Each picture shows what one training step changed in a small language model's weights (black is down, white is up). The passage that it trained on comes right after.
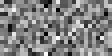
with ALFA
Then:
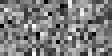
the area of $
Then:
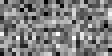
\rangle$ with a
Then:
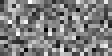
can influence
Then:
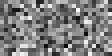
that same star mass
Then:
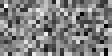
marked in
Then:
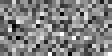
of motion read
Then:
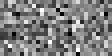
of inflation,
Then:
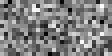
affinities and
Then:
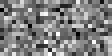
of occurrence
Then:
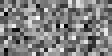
perfect nonlinear
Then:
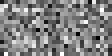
merged right
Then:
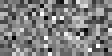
be applicable here,
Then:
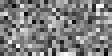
have spin 1, so
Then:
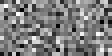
layer is relatively
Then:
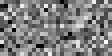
test patients,
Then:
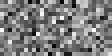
be a closed
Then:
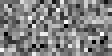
spectrum in the radial
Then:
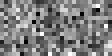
in the right
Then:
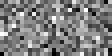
red); each
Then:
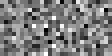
associated with the
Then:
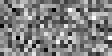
universal star
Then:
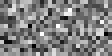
across the light
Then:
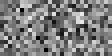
solutions may
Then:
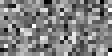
be studied from the
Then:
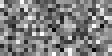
on the edge
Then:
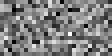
presents evidence
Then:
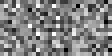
paintings by
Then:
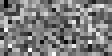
end of the
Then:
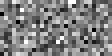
the trailing
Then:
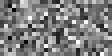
measurement of its
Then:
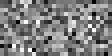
row in Table
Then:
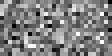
Solid black
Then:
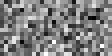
agreement with
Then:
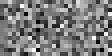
wave function. For other
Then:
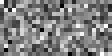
the equation \bea
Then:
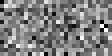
have conducted a
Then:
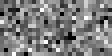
new users,
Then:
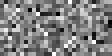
& & True
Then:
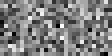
high transmission.
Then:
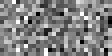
carried out in
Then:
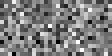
as when they are
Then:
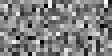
inset shows the
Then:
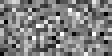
so these are also
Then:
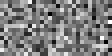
plot of Fig. 2
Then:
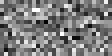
publish research and
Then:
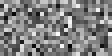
as no atomic
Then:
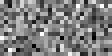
to the wave function $
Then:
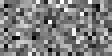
and K bands.
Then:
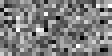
of possible choices
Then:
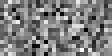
of function during normal
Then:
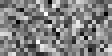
with a uniformly
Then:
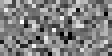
with atoms,
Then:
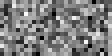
the Dirac velocity
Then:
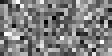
play an important
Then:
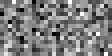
the hierarchies
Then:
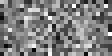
used daily
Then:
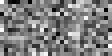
unaffected by
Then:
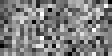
form in density high
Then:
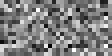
effect of its interaction with
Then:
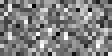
allows us to
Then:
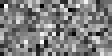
shown to reduce such
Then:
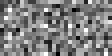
long multiplets we
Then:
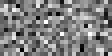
are similar to using
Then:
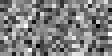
in classical mechanics
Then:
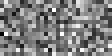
found. The most
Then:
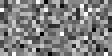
R2, respectively.
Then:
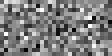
helps to
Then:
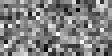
and Bob are
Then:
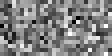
the signal, which is
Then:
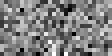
feature spaces,
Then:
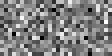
boundary, triple
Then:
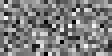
Green function in
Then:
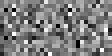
this section we calculate
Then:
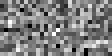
the performance bound can be
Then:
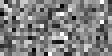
has several
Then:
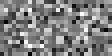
EC. The vector
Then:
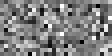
are not connected
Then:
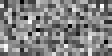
\ddots &
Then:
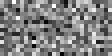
to obtain the conditioning
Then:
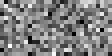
is restricted to
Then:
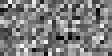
this context, both
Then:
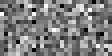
tensors. The
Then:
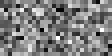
which form the first
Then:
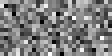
have many parameters if
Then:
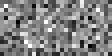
QCD coupling at
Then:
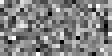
with the optimal values
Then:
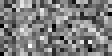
product of the
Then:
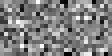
to usual ion
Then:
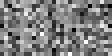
spatial scale
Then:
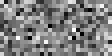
been the focus
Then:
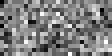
the last few
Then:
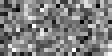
3 are generalized to
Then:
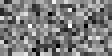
a means for
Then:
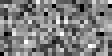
the CCD of
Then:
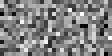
operation is performed
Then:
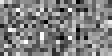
satisfy the
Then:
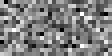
is built
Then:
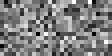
data transfer.
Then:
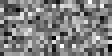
rank, a result
